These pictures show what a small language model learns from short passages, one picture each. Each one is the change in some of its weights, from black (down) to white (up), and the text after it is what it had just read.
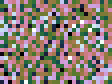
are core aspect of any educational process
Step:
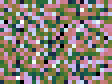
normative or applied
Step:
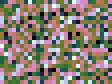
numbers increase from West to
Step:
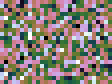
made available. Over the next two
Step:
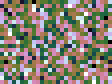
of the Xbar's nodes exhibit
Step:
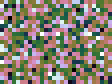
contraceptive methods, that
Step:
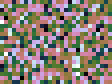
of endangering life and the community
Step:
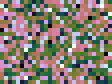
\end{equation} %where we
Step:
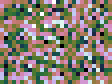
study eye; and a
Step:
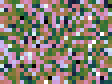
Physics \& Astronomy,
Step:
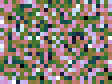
2, primarily sourced by
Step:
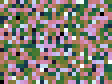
the errors of this unaided
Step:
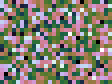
{draw, rounded
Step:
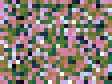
evolving landscape.
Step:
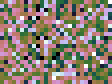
relatively large number of existing green
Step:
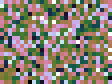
experimental sensitivities (see Table
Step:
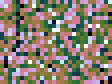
White, and R.\
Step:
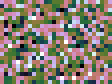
systematically collected in the month of
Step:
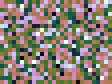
trimester (n =
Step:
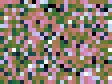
Neph zero etc. " "
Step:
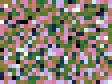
Germany. - Nath,
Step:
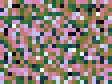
for the data augmentation
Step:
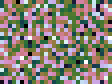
used in studio-based
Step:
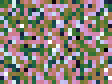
separation} The Large High
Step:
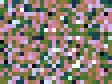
headache in evaluating the
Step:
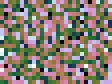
lithium-ion batteries
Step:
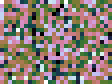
the wishes of the interested
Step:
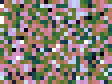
Here we point out that, indeed
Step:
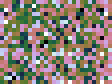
normal derivative) to define the
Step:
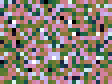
Larger than the giant
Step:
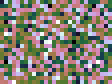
medium term, which are
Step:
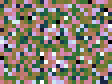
cured at room temperature,
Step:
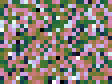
this phase space. In particular,
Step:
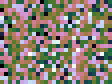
by faculty as they
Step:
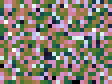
be hand down to the future generation.
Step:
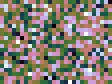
Y, Drigas A,
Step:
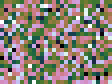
treatment procedure resulting in significant increase in the
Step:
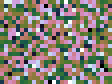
the produced quarks. In the presence
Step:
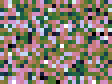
of the magnitude of $\ell$
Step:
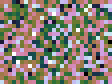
improve outcomes compared to passive,
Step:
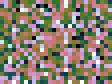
with the intake of
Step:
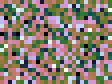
present between the plates as well as
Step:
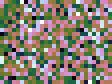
microorganisms (from
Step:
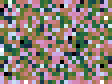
the average gradient. However,
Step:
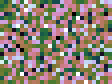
and policymaking expertise
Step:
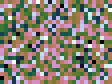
a continuous component (a mixture
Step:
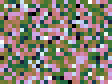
to find drug-disease
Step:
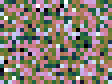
the hot plasma along the
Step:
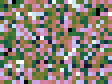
$\hat V_{\rm res}$ in
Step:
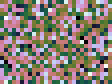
feed at different trophic levels
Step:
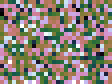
at each iteration in order to
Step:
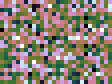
function obtained from integrating the
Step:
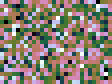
that if the predictions for
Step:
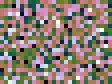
It is proved that the
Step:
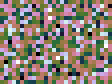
locations of the various binodals
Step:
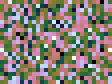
from the broken SUSY
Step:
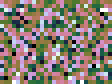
define the scope, effects, and
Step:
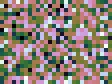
the local detachment of
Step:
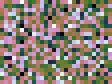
NB W_{dim}
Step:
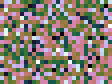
two microphone stands
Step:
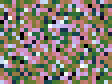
individuals through portraiture,
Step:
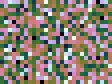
the formation of 2DEGs
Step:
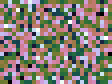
distributed across ICES regions and
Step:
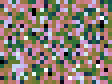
models cosmologically harmless.
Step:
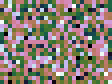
to be increased. The presented concept can
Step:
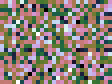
production via radiative association in the
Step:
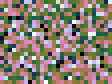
write for the PDT the
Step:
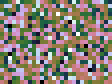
ODLRO at the level of
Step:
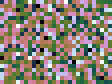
and expected luminosity of
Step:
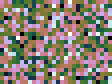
Interfacing} The
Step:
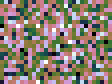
analysis of the economic impacts of
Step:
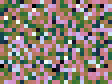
customer browsing the
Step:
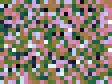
line) For $p \rightarrow
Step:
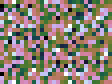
value is 20.50 KN at
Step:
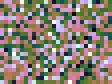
for abnormal behaviour, DoS
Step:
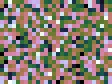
the two cases where the free layer of
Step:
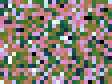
M. How do low wind
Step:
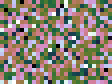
the potential field is computed using the observed
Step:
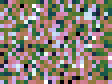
f(\eta_X \mid
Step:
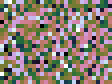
$s$, for example, when it
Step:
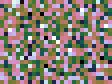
emitted in the form of
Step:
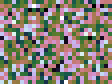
cross-section, $\epsilon$ the
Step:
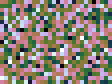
which increase $A_2$ by
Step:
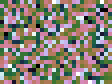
same theory, it seems natural
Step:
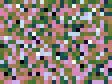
families ($|F \cap
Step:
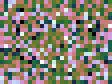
The measured frequency shifts are in
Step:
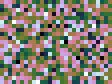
basis of the PRL is
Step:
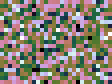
they depend on the specific energy
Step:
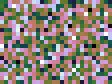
contain active substances that cause certain
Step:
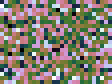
websites, among others
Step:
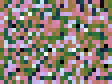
We first benchmark our framework on the
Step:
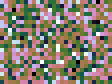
to flip. Then, because the
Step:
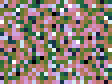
QED the effective coupling constant increases at
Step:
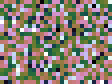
such as charge-coupling
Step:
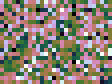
Globacom and
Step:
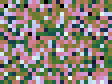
that the power system can reliably and
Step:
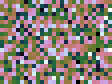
different Activity numbers. ##
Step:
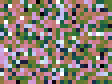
that end, we propose using the
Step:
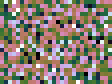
limits are at 90\% confidence
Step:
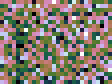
self-managed, for
